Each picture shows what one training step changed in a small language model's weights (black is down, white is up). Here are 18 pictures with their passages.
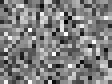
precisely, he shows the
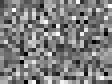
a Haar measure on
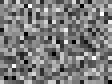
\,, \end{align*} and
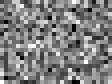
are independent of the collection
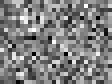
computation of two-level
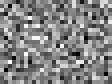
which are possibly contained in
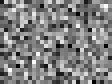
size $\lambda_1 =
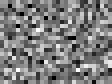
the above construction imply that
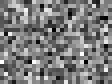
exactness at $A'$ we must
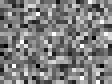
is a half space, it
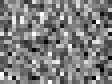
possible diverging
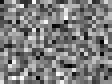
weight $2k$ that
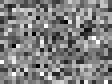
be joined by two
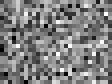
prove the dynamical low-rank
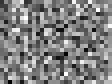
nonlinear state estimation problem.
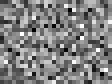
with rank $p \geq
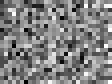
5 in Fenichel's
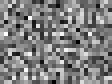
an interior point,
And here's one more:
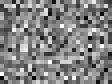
assignment constraints is
